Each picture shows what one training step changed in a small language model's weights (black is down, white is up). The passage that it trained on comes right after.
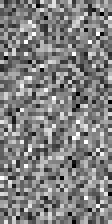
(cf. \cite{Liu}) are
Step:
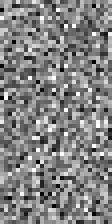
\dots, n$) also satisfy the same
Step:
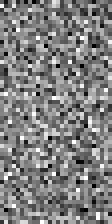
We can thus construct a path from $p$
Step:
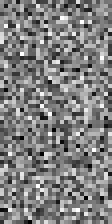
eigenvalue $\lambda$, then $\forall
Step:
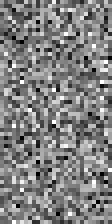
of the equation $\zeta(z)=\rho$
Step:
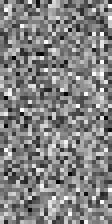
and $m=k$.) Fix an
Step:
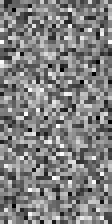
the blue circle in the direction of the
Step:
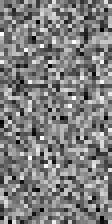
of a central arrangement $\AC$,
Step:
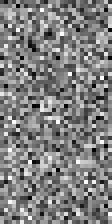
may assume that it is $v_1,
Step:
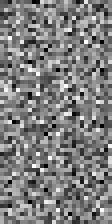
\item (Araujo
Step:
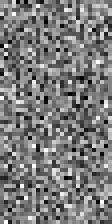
that this choice of generators (the highest weight
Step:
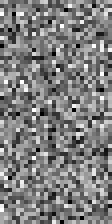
\section{Ratner's Theorem} Let
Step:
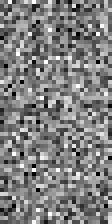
\end{defn} \bexmp In
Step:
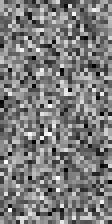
develop more sophisticated techniques than
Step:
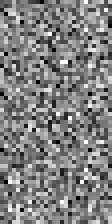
Assume $i\geq1$. By
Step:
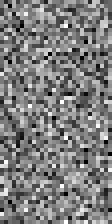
fusion system arises in this way
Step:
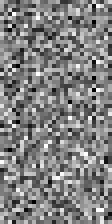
view on Gauss composition, and quadratic
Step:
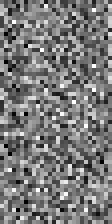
optimality bounds. We show that our approach is
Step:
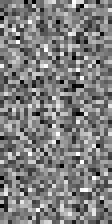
\\ {\bf\large Mohameden
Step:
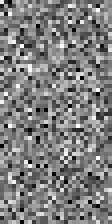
Words and Phrases}:
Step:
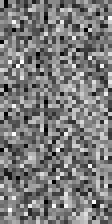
It is interesting to note that although the
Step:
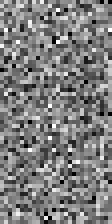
$\widetilde\bQ$ is the moduli
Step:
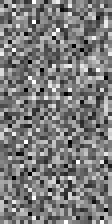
precisely the conjugacy class of the representation
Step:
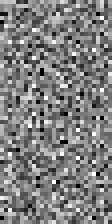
see ..) \vspace{2 mm}
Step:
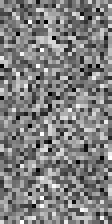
disc $D$ with center at
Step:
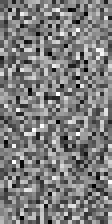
This approach often leads to faster
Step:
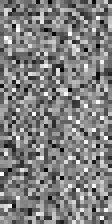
accuracy of the methods behaves. To do
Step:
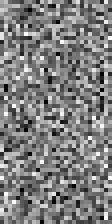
addition formula for these polynomials. \mPP The
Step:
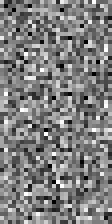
the sum of the coefficients of $x$, and
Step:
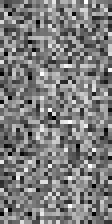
an error bound of the normal approximation of
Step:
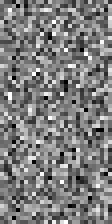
desirable to achieve in
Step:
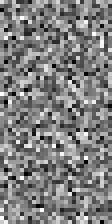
$\edge M_q$ is one. This
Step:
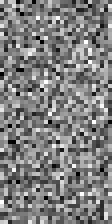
Jacobi identity. Assuming
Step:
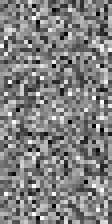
notched angle} is devoted to the
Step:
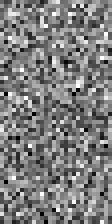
denote by $G(X)$ the
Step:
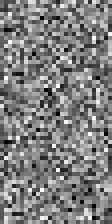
Also, for helping the reader to
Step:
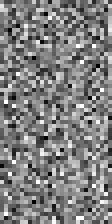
in \cite{os34}. Those
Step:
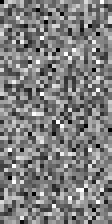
which uses inverse maximum principle \cite[Corollary
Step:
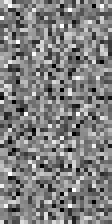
=1,2}$ when the range
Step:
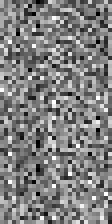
holomorphic quadratic differential with at most simple poles
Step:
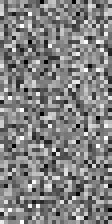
by Lemma \ref{lemalpha}
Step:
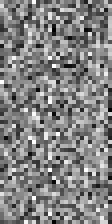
in order to develop a convexity condition for
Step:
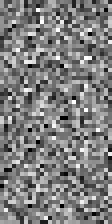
be minimized, where the loss function for
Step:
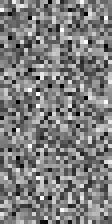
domain of convergence and in their rate of convergence.
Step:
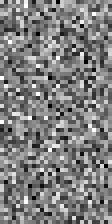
are ranked by their offline revenue
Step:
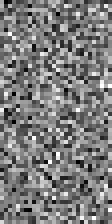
the condition that $g$ has a bounded second
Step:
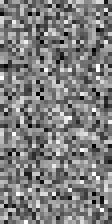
pure braid group is polyfree (see
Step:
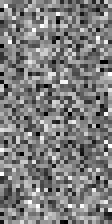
plane with a circular cavity onto
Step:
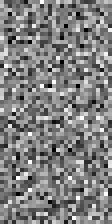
[FJ], Proposition 15.4,
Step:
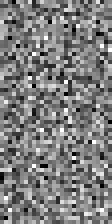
\lambda_m; -k), $$ with
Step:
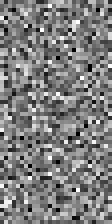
In Section \ref{Fodes} we
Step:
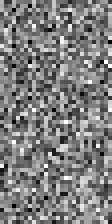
as the global regularity, up to the boundary,
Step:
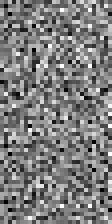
``Here is an attempt of
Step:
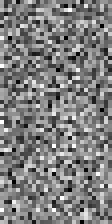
$kh$ as seen in the
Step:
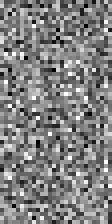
exactly one nonzero term in (4.15)
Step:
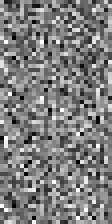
new approach. A main point of the new
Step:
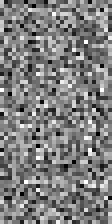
no significant differences in interface
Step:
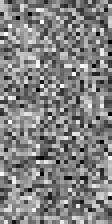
size, multiplied by the significance size
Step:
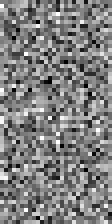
on FWER in terms of $
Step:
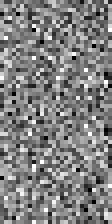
number of colorings, or the number of
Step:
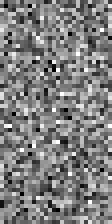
we introduce a new property to quantify the
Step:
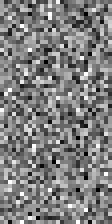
then the summation of $L$ implies
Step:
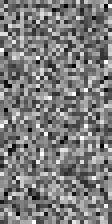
natural question how to improve the bounds in
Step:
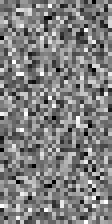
was treated in detail in Mendes
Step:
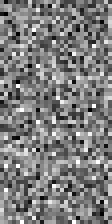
\] for $p>2$. Then the system
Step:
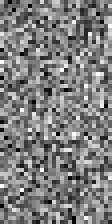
the complex structure requires a construction: since
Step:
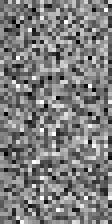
suitable land for charging
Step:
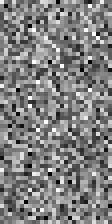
Stirling numbers of the first kind
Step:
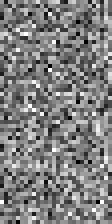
to make the notation unique. Here we will consider
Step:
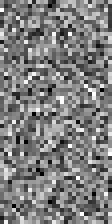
mutually self-conjugate
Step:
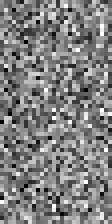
of $C$. We often express
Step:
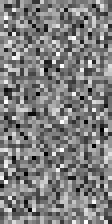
lattice case.} The procedure we follow to prove
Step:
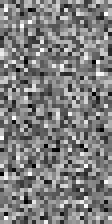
solution for $\xi(\bfx)$ is precisely
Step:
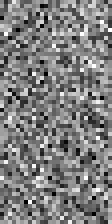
So for each $f \in {\cal
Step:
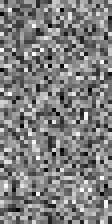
constant such that there is some $x$ with
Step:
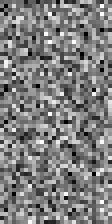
The flag $\Fo$ itself is
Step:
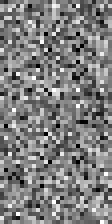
assigning to an object $c
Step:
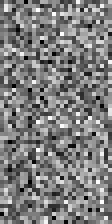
No. 1409 published on
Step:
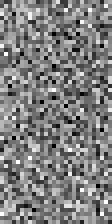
transverse double points and passes through a
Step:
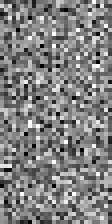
F(\varphi) + m\omega, $$
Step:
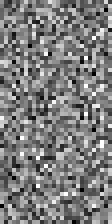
a co-vector, then its transpose is
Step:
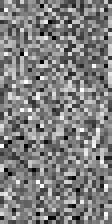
multiplicities}. To define this concept
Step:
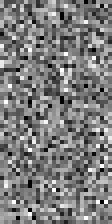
such that: a) the elements $2,
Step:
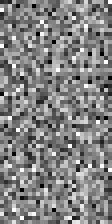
get $$ \log T(r)\ge
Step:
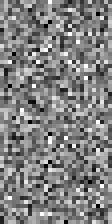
regular profile} Q, \] where
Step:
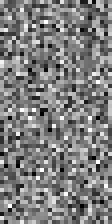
or proven in a relatively short
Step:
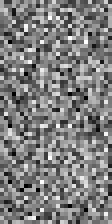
in the solution of the inverse problem of the
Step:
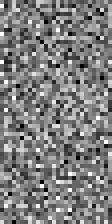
Bernstein $b_g$
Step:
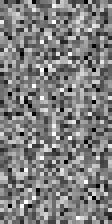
On some questions in boundary value problems of
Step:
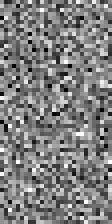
that $C$ is fibrant.
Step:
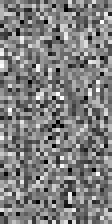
reduced space in the first approach turns out to
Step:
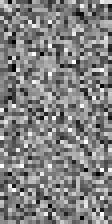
\in \mathcal{D}_n$ with
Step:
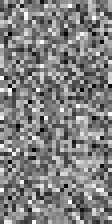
given by $$ \langle f\mid
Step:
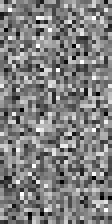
word $w\in \ker
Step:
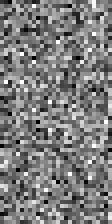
\begin{Remark} We can also prove this
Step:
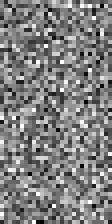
to determine the elements of absolute index 1.
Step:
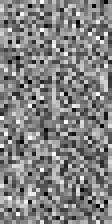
ZJG provided the mixed precision
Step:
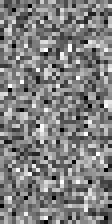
the density and, in turn, a
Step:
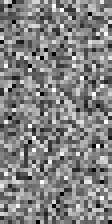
{it(x)\axi \sp
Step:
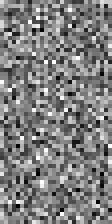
< \lambda < 1$ such that $(y
